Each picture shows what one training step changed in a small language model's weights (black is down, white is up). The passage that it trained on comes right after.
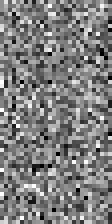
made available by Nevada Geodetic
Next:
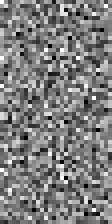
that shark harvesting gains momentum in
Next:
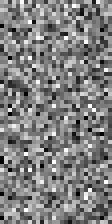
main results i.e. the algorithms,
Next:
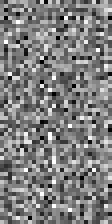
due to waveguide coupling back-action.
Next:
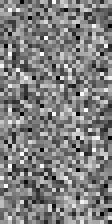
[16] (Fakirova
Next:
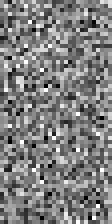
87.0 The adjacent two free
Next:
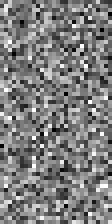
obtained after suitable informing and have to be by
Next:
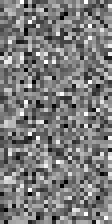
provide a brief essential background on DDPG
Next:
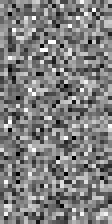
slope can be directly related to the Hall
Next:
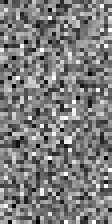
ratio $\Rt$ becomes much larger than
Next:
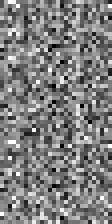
emerging risks and enhance adaptability in
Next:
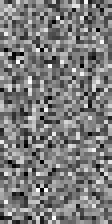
for the realization of singular behaviour. For
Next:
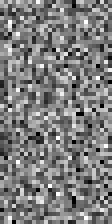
PDF attains a self-similar
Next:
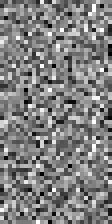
criteria. Mukherjee and Basu
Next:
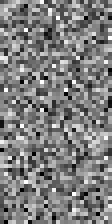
in a temporary variable. After that,
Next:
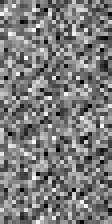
classification; and 6. error analysis, in which
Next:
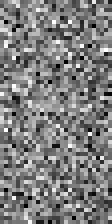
Minimization of $ \mathbf{L}
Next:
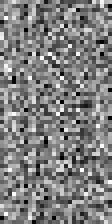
by Sena royal poet
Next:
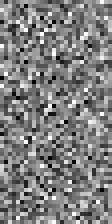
tied dyads; hence, we propose
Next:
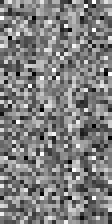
environmentally friendly approach in future work,
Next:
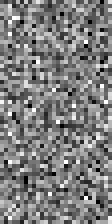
the ideal for the adversary, so almost
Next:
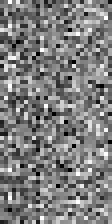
leading to renal failure; peripheral
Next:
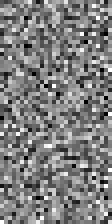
or larger than the Higgs--tau Yukawa
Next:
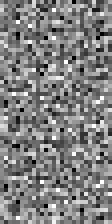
- High-Purity Germanium
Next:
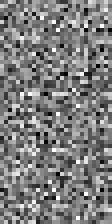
mean-error-minimized approximate
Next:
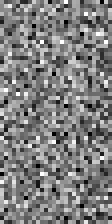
amplitudes at the end of the ML turn and also
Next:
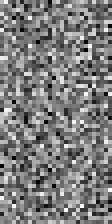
demonstration of necrosis and/or presence
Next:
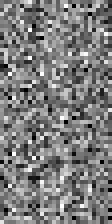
applications. Also Voltage gain amplifier, signal
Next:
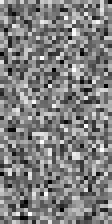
partial recovery in the real estate investment market,
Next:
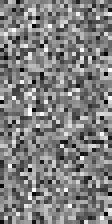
helps to combat fatigue,
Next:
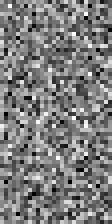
the use of a computer program in creating
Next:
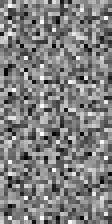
and improved preventive services uptake, especially
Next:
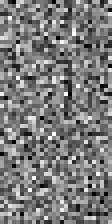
is dimensionless. The first functional trace we compute
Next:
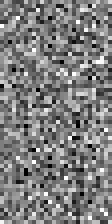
trust, and loyalty (Gorska
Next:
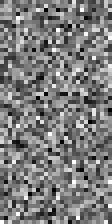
(R)$ is a pair potential,
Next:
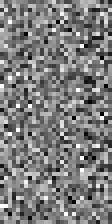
$\eta$ value from 6.6% to
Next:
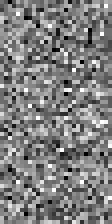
support for adding `wiggly' lines,
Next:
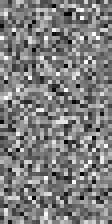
lie flatly on the quartz surface
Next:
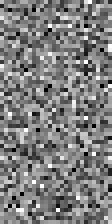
hoped that further cooperation can be established so
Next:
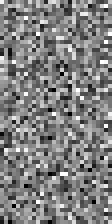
soil layer more than 10 cm above the previous surface
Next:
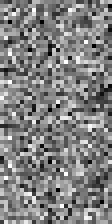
analysis of 1.5 million Claude
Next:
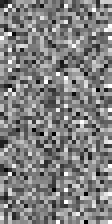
Github, it has been possible for others
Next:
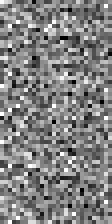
Principal component analysis (PCA)
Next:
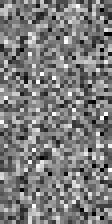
and bosons. The regime shaded in green
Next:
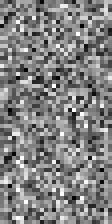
data with the sampling rate of 8kHz are
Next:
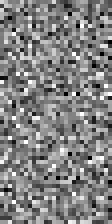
not included in the vertex count, but is used
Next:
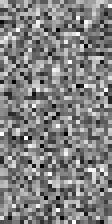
of interparticle interactions. The time quantification factor
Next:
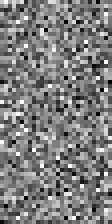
local tangential stress value is used to calculate the
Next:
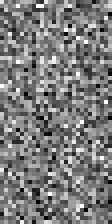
reproduce either the amplitude and/or the phase
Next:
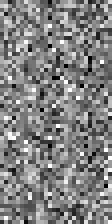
support for them gradually ceases. This
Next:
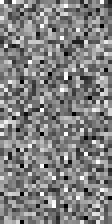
segments of the population, environmental protection. Without
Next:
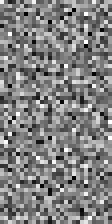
the effective PVC confined pressure for
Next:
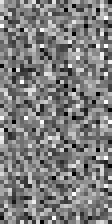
India. It seeks to evaluate their
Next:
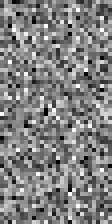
the smallest FoV and 167
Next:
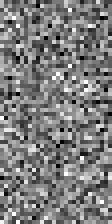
BR11 is resistant to lodging
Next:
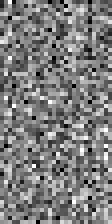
and this can best be obtained from the {\it
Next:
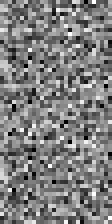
updates on its state. In our previous work
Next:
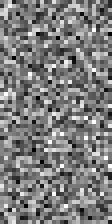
and weaknesses we identified. Most of
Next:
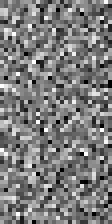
breeds and ages presented to the
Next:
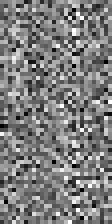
Service Provider CHP Combined heat
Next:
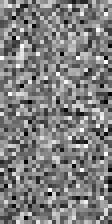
target region are highlighted [dashed grey
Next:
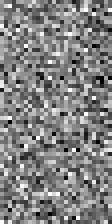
relevance of the decisions that are made, but
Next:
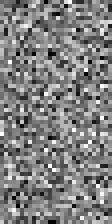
the believers of Christ:
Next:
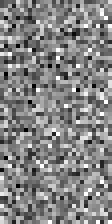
{S.}~\bibnamefont {Pironio}},
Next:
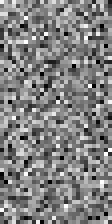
was selected for each specimen. Biochemical The
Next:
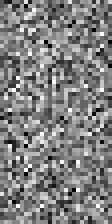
galaxies, we included the sample by Co19,
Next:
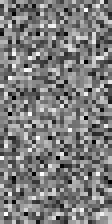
etc.) then the results would be affected and
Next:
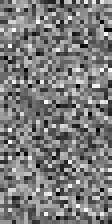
scalability is the use of programmable
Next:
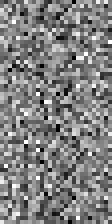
Macskassy, Jessi
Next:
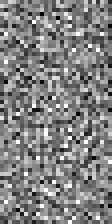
premature infants. **Patients
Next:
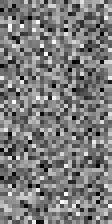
as \begin{subequations}
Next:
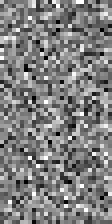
small because of the strong supression of the
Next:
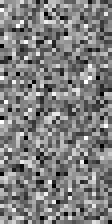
emission. X-ray and VHE
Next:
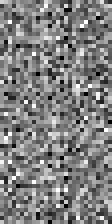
should prioritize developing comprehensive datasets, optimizing
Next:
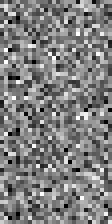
*J. Carbohydr. Res.*,
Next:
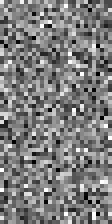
III presents the fundamentals of each AS and
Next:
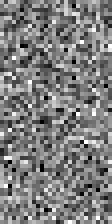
central} (\emph{low \ptt})
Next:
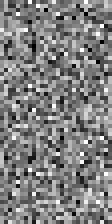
now look for models consistent with this observational result.
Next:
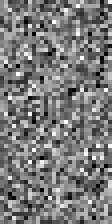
four STM probes. The separation between two
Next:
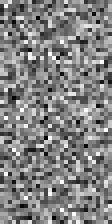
activity throughout the life can improve life expectancy.
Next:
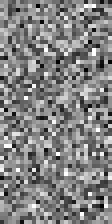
them resistant to toxic exposure. This
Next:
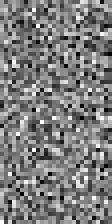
(DEIS) programme in 2005. The programme
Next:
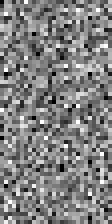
be positive and large, except the imaginary scalar
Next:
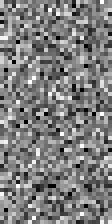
is no contracting for clients, clients
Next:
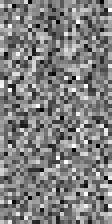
other, thus, removing the need for
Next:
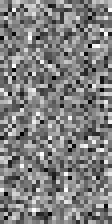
treatments -- in other words, treatment effect
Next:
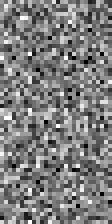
are not changed. This includes the case of gravitational
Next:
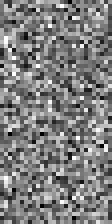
on Malaria vaccines by
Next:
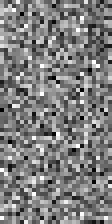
model for description of the multivariate distribution of
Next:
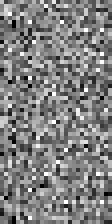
by (2.18). The field theories defined
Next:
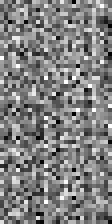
official views of HCA Healthcare or
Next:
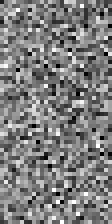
is no significant difference in noise floors between
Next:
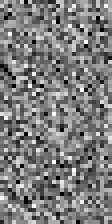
the absorber atom is calculated using
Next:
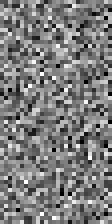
PhD exams. Evaluation of overall research
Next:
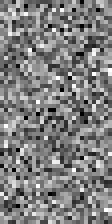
upgrade system COP: Coefficient
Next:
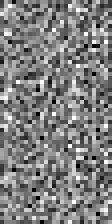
and C and CP violation besides
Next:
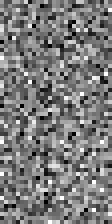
exceeded, identifying the product/service characteristics that
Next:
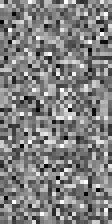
from this point indicates departure from the standard
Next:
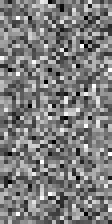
to continue my studies regardless the institution,
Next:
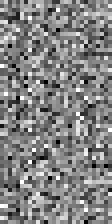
of their students. The second most problematic area
